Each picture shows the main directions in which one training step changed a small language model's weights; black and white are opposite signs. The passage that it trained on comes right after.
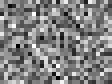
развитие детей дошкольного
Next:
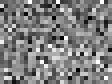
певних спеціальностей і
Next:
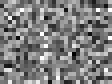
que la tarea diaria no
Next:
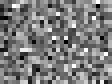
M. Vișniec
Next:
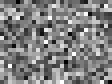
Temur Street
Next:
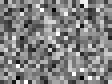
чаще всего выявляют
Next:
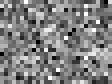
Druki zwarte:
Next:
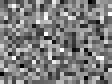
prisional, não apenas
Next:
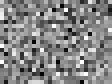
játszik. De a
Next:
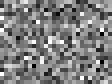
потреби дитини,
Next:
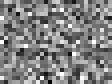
favoráveis, ou seja,
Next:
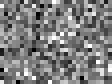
tabique rojo recocido
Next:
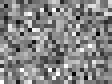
proportions of agreement
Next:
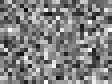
бор шахсларни давлат
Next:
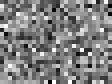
regulamentação clara por parte
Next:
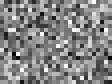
entendido como o processo que
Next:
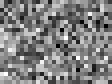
texnologiyasi o'rganish.
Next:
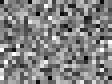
uchun boshlang'ich manba
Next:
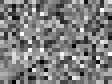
Sparks, Peter
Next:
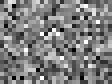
las diferencias entre la psicología
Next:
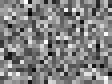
etishni nasib qil⁷,
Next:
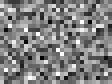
bazı kayıplar
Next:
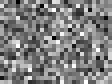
diferencial semántico de 1
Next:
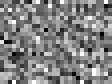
oʻrganish va ulardan saboq
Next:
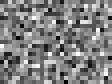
Основные показатели
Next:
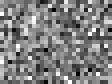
governo foram criticadas pela
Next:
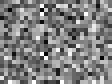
nashr qilish haqida qaror qabul
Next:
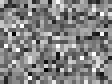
социальных сетей у молодых
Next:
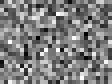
Общая теория права.
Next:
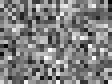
texnik vositalar mavjud bo’lish
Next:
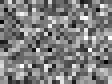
постановления, направленный
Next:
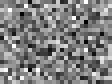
biji buah tanaman.
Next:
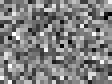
Fazer Docente As
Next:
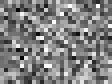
(Узбекистан) Набиева
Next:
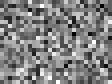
диабет билан юрак
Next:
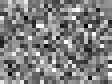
algum refinamento estético
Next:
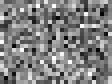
fijas que separan
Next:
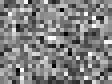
2. Generar una
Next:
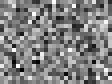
rândul pastorilor sau
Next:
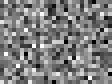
xomashyoni chuqur qayta
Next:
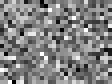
de apoyar la toma
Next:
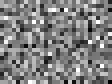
a diligência, a
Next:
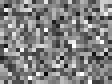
4. Эргашали
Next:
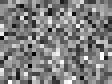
ҳам ўз навбатида бир
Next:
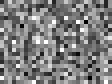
Обговорення психологами
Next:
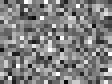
туфайли тинч
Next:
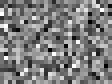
bacaan al Quran
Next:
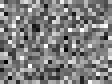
chilonzor bor 60 50
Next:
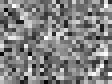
розвитку екосистем.
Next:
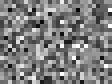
común, en el caso de
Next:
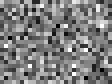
ular xalqaro huquq sohasidagi frazeologik
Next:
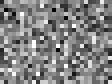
de todos esses dados, é
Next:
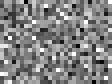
determinat atunci, când
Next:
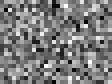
população negra, embora
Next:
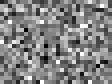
guitare » sera
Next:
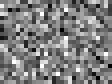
Ikkinchi jahon
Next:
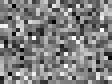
indivíduos deixaram de
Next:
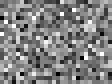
schrittweise in die
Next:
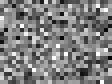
Весной, при повышении
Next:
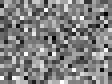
e digitais, diversidade
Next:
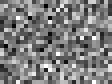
bo‘lib, arxiv
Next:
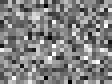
Оскільки результати таких
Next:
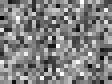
present to the students, from the
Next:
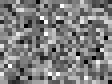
190 Abdujaborova
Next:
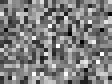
занимает первое
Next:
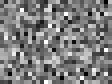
взаимоотношения со
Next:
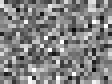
adopted by some
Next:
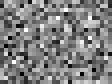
de fato e de direito.
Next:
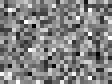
ta'lim tashkilotlarini
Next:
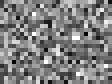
important stage in preparing
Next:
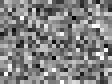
faoliyatini boshqarish, xavfsizlikni
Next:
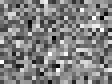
Estado quanto à práxis são
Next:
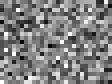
articulação com outros serviços da
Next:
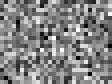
also highlights the role of
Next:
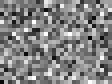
Kazan State Medical University
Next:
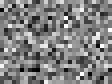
ma'lumotlar berilgan.
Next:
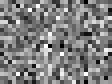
tizim, grafik belgilar ,
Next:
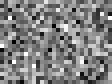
permitirá establecer la
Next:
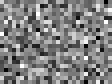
va a tomar en su
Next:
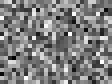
ҳамкорликка тобора
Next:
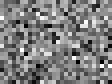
she has "black,
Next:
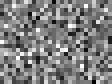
Juan* [Sin
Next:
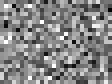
Islom o'g'li
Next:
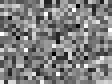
zamonaviy tahlil tizimi taqozo
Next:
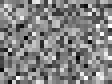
o'yin faoliyatining hal
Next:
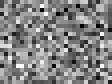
Posteriormente, las
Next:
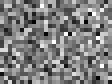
postura 4 Adecuadas,
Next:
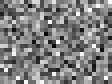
PIE Risk Management
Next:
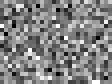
ricerca rivista
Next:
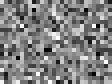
осуществляться в том
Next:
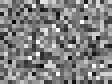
kesulitan Soal
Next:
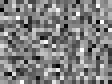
harvest, protein
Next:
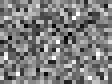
C'est le premier
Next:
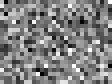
jerarquía material y
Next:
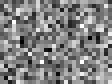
comunes y relacionados) que
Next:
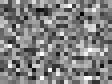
estudada, ano de
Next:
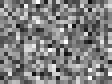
uning ijtimoiy faolligini, muloqot
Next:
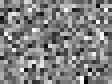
retorno para a decisão
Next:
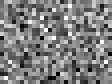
**Avaliação do
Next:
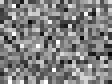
quantidade de andares do
